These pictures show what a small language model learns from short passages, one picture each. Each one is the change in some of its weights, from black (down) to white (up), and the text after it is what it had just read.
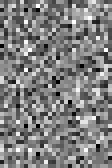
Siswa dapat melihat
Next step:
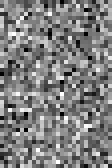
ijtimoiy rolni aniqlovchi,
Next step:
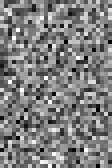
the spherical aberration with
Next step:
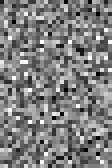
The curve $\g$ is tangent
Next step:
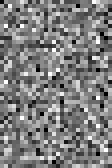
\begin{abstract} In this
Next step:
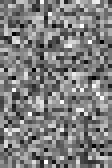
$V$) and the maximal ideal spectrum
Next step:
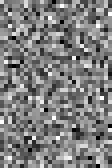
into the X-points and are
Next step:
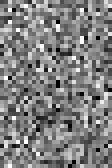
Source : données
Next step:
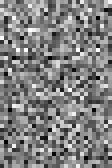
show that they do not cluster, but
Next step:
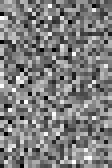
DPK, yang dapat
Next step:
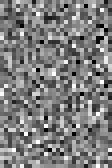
case if $\tau\in
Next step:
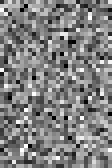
reduce by one the degree of each
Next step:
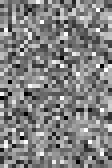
Rota-Baxter operators
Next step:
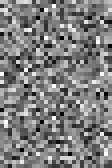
Consensus Guidelines
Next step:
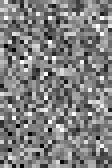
method consistently outperformed all
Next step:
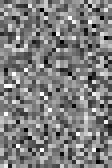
professores é um ponto central
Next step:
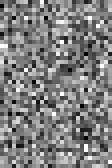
acquisitions necessary for the
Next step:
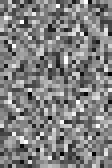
for super polynomial-time,
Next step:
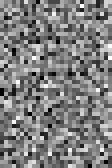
group with an automorphism where the
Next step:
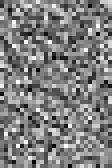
tail is clearly visible
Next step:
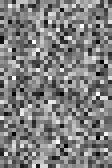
is $n$-connected, so
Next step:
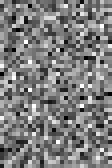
Furthermore, there does not exist a
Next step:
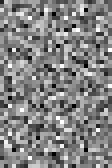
$ uv --version uv
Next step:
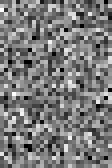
$T/K$ where
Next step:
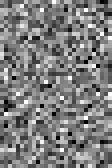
Nível de divulgação:
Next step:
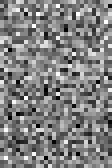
represents six unknowns. The
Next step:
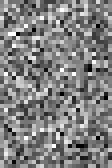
nonstandard vertex $x$.
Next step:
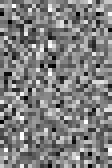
with distributed-feedback
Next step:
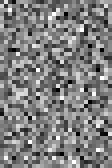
any sequence $\{ f_n
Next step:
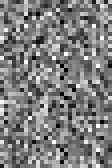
экономической деятельности,
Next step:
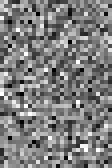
our specific model, we verify that
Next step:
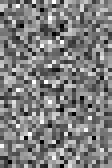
blockchain are publicly viewable,
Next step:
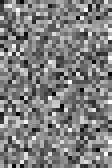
particles in the LJ vapor
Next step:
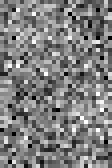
et développement et de
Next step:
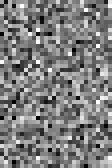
Frobenius group
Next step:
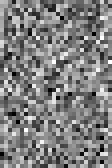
informativa, sin pena de
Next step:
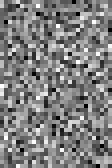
in flavour space between quark and
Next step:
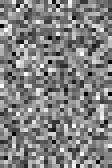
la cual se divide en
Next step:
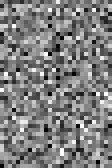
deux marqueurs, dont
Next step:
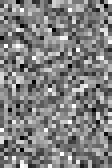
kislorodga bo‘lgan
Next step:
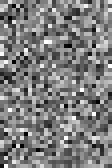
madaniyatni kompleks
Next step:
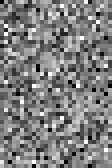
\cite{cenw2}, how
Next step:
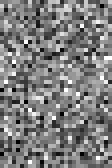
dynamics of a rocky
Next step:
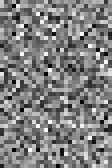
controllable graphs subject to edge constraints.
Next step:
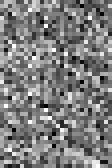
about the world and education, and how
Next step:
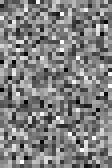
diligência para autoridades nos
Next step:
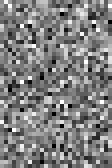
of Hematology. DOI :
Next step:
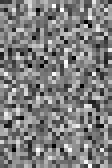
$T$ denoting the
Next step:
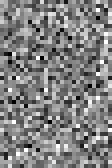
unique $w_0\in
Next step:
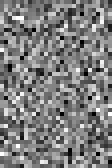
created before the creations of
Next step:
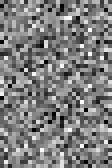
kelamin yang buntung dan
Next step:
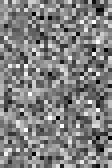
greater insight into the problem and
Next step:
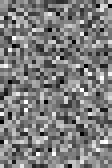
aplicação da lógica fuzzy
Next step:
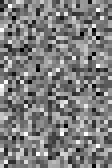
\mid \exists y \in
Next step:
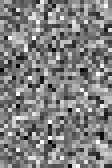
form of a conjectured formula or a
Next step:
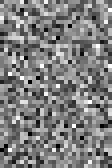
kleine Partikel
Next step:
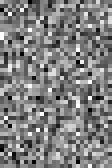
from this is that the closer we
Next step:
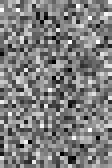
Ananda Pertiwi,
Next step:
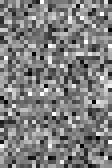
up at $\omega$ with type II
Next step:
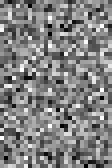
to be the diagonal one. To
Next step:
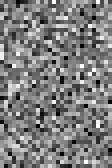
jihati — Inson
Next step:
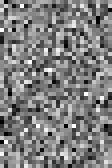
samarali ishtirokiga
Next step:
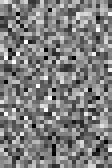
University\\ A. Manukyan
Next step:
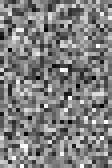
the past decades. It is
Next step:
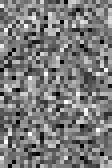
point at the presence of a
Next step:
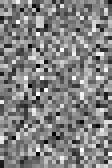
Satwa dan Tanaman
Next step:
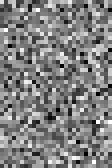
de Natdo Pharma,
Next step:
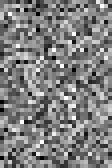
всем известных,
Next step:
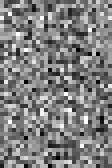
the experience of foreign
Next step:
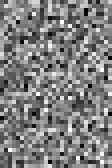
games with three symmetric
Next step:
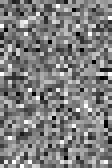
right bottom inset. Fig.
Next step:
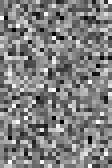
розмір частки
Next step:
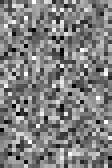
line fluxes from the four
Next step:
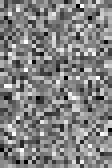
we will show that the head
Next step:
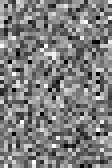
a blogging trend that is
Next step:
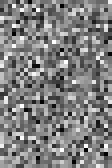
Raman-induced motional
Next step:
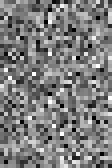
directly $t/\sigma^{\star}$.
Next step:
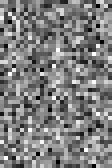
shaxs sifatida namoyon bo'lishi
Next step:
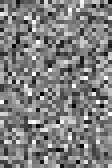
satira esa chuqur
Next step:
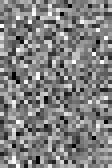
DPPH method. The
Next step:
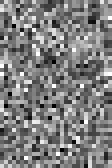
sempre havendo algum
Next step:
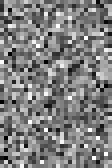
mutual understanding and cooperation in
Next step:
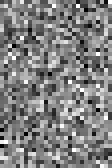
and its related results as following. Let
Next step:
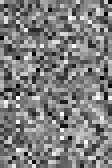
are identical only with our assumption of
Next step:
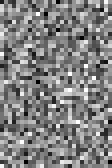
consider a pyramidal
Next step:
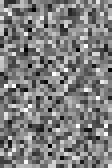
the high density limit, the explicit behavior
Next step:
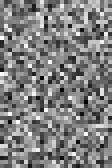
and the BFM as,
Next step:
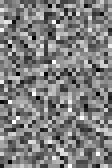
in its skeleton expansion,
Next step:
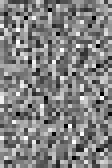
simulado. Para a
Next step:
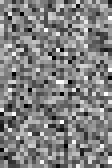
in higher-resolution data. It
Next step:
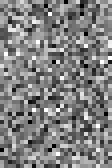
temperature data are omitted for
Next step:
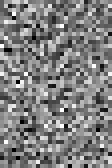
these galaxies, such effects should result in
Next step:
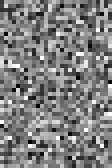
by $\mathbf{ Z}$ the ring
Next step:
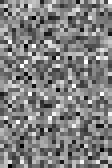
but with the device status set
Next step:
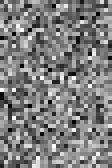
záver je teda
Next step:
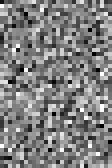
Makes a Perfect
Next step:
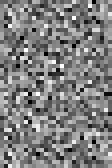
на зависимость
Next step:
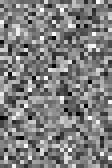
va C hepatitlari bilan
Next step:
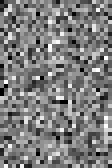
\frac{a_0 \cdot
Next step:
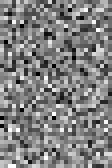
bo'lish imkonini beruvchi
